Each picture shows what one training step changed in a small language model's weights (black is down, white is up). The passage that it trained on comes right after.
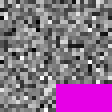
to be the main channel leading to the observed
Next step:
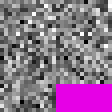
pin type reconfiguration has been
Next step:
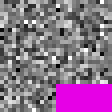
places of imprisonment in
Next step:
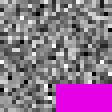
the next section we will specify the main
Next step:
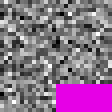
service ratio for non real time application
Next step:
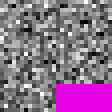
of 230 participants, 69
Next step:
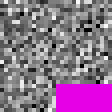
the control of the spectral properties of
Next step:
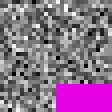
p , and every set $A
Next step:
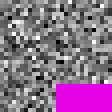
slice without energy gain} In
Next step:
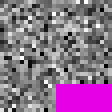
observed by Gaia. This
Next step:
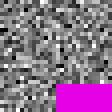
has the form $\widehat
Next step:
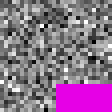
net and SCAD. It
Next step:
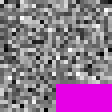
and alienation in an
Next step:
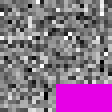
as the remainder of the sample.
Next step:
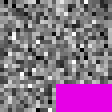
encounter dynamics, which are
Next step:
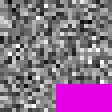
from three schools, namely
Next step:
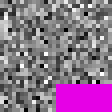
less clinically interpretable. This
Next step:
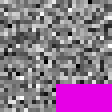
land and rivers. In
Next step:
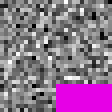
you to decide whether or not
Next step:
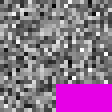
L_1 \equiv \irm
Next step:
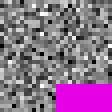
generation on the supply side. To
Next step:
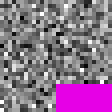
The objective is to train a model that
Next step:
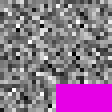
scattering data. However, the agreement with the
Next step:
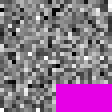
wound of the thumb has been
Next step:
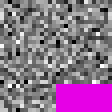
development depends on multiple factors, a great
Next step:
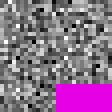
has not changed, reported the
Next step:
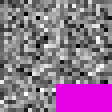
stakeholders - Provide
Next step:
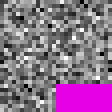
with 1- to 16-day
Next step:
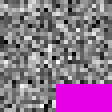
measured after 15 min at 560 nm
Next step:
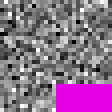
The study also explores the different water
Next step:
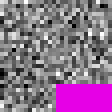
Resources D : Data
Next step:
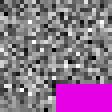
Supported by the idea of
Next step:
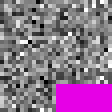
consumption. Regarding the environmental
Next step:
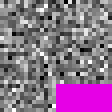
of Gaussian quantum information. Preliminary
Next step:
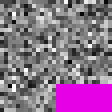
in the worst-case is now
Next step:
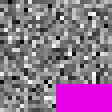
the Hamiltonian is to be interpreted as
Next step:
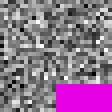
a signature at new accelerators like
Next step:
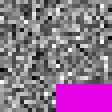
samples but then friction force
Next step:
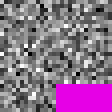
single frequency are necessary in order to determine if
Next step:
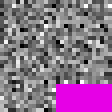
South Tangerang, which
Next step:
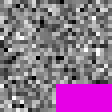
to all $\mathbf{x}$ and
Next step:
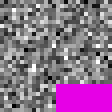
of tails in the $\alpha$
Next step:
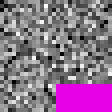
the executor to run the
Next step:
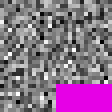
a function of $\ep$ only. The
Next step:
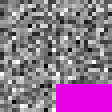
Ghana also directed all its teaching
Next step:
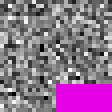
\pm standard deviation for continuous variables and
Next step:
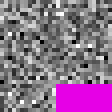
dispersion of the points is large.
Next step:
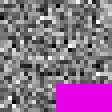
the out-of-plane
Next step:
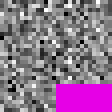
Forecasting Disaster
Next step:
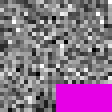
arguments. As shown in Fig.
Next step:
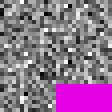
particular interest or significance in the context of
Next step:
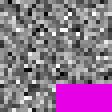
system by maximizing machining
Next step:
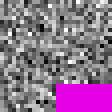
shift from producing educational, training
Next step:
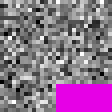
2.3. Data Collection The
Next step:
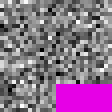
Program 16039 to characterize
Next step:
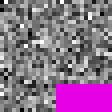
an interlayer pairing of
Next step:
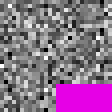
conhecido por transformar o
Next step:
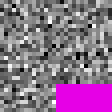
the optimal case (i.e. the
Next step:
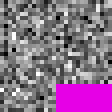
modeling does not introduce systematic
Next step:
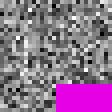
Formalin (2 ml) was
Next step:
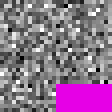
fields. Among these, 7 are
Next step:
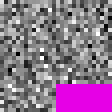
and 5 ps represents primarily
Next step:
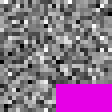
The {\it a Trous} algorithm
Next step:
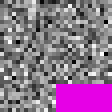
water¹¹ in all these complexes.
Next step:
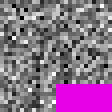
chaining (CBC)
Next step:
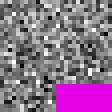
ancestor allele and the
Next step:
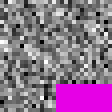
whole*** midface. What
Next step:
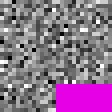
of her human resources without a standard
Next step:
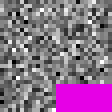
Likert scale was used to assess
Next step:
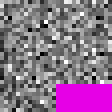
heavier than $\sim
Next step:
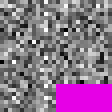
target resonance subspace or transitions between the
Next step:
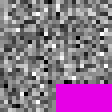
cover almost all the WMAP
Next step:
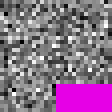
the respondents ranked lack of human
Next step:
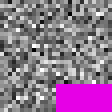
tunable spin-polarized
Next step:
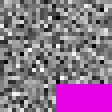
which consist of aramid and
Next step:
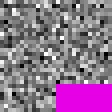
secondary peak is marked by a black cross
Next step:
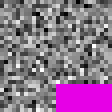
which is the discrete equivalent of
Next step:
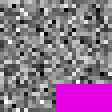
period. The leaders of the
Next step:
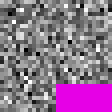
time are determined by the peculiar
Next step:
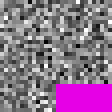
point cloud library-based point
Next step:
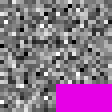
market. The current study was aimed
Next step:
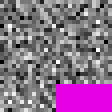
above vortex solution with quantization of
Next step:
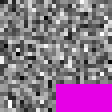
We observe, within in the scatter,
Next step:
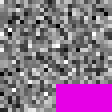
surgical specimens for
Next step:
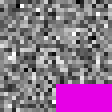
and colour coded from the
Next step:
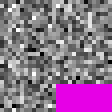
efficiency. They are among the design
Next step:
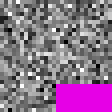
temperature range. The calculations by formula
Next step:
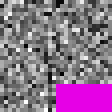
charge density, $\rho_{\rm
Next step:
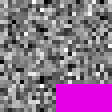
and a relic neutrino mass at
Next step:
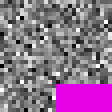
overall structure. Details of
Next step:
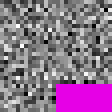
a Gaussian fit. (**E**)
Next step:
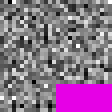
similar to that in Vietnam and
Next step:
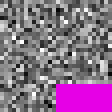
and non-local in biological
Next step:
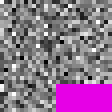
may exist. Namely, within the
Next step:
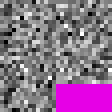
to couplings to other reaction channels.
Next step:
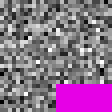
at high spectral resolution, from which we
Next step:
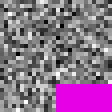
balancing reserves
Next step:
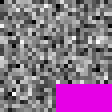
provided for filtering. Therefore, we
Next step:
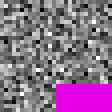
Del Duca S,
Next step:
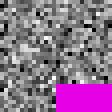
to demonstrate EU innovative and sustainable
